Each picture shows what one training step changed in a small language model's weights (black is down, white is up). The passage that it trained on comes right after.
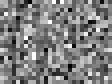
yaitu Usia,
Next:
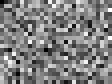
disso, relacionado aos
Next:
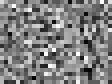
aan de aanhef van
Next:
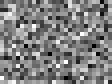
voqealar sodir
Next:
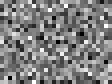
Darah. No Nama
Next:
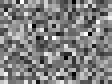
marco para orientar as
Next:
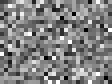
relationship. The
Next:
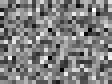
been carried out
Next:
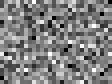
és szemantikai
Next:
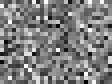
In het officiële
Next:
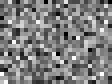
аҳоли турмуш
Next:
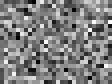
aksini topgan:
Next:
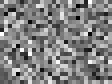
vybočenia z
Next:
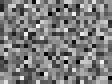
interne en externe
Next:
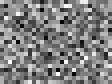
kelurahan atau
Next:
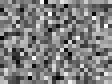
3º trimestre,
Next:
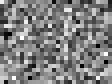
Sem dúvida
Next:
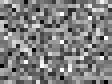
uma cidadania mais ativa
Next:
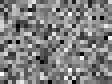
ishlab chiqarilganligi
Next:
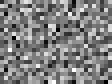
ўзига хос
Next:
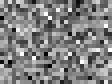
der direkte Effekt
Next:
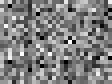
menunjukkan bahwa
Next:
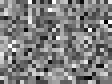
hand van A. P. van
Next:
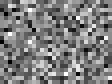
innovation product
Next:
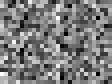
и частоту
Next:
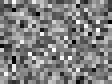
las insatisfacciones
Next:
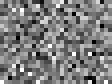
به کار می
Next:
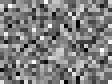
тех пор, пока
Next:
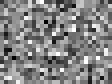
Novo Hospital de
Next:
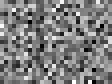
داد که دو
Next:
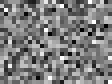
la thèse selon
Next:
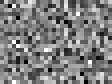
Анализ этих
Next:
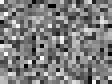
y con el visto
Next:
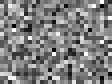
ce froid venait
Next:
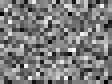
lead to a certain
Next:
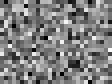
o poder do Estado,
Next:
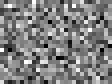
desafios e propondo
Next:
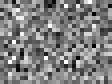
на учебный
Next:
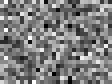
من قلبه
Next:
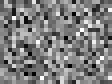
Dar al-Kutub
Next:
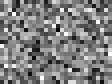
қарши келиб
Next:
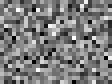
la expresión oral en
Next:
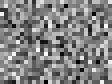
wie ihrem*r
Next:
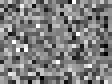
va mo'g'ul
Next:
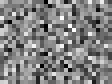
αυτό δεν
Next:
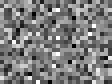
ўтган самара
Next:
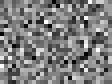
Innovative, educational,
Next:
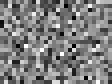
Загуменна та О.
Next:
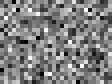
або від'ємного
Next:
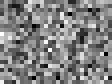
a berendezés
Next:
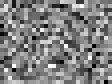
em Juiz de Fora e
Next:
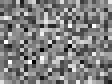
y tratamiento médico
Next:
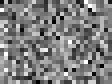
tanto a iteração (a
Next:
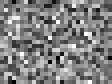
Bir hovlida
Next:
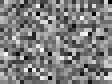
consumatorilor în
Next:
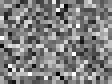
(1 символ).
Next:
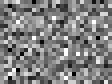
yang mempunyai istri
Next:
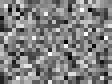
o'tkazish; -
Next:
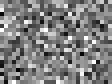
при цьому рішення
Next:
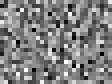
Болонський процес,
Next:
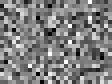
на качественные
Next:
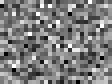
al efecto, la
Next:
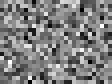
imkonini bergan.
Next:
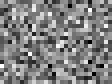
hajmining katta
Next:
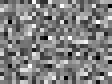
o Prof. Dr.
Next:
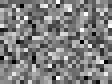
Até pinga da
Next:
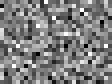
capsula adiposa
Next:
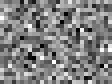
kontrol sistemlerini
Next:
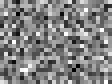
такий спосіб
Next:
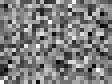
mécanismes de
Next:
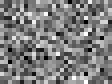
de laboratoire,
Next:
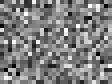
and Gynecology
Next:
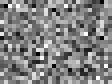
instrucionais e de
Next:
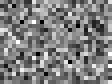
время проверки
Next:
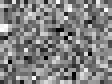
dañosas para la
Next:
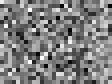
origines présumées
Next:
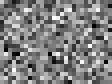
Brasil, o movimento
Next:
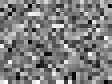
e contribui para o
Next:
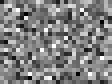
simetria, é
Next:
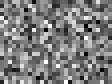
va maqsadlariga
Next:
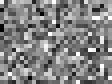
PWI and the NWI
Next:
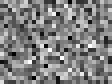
de terapia intensiva
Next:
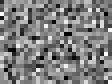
umelej inteligencie
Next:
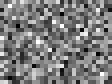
en YouTube,
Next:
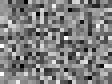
atualizações durante esse
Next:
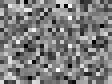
bezwaar- en
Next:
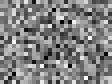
qayta tiklanuvchi
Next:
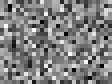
spp., *Rosa
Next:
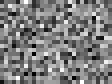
a la libertad
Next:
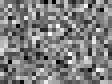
asesoría de la
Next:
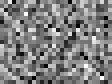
jamiyat a'zolari
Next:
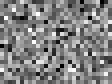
riguroso a los
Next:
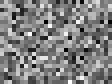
gerado dano ao
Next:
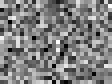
erros cometidos
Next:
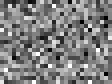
umrini og'ir
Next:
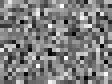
Käfer. Lieferung
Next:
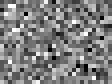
de substituir o
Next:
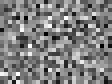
qo'shimcha yangilik
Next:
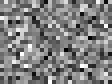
that make up the
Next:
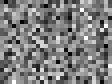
masala ta'limda
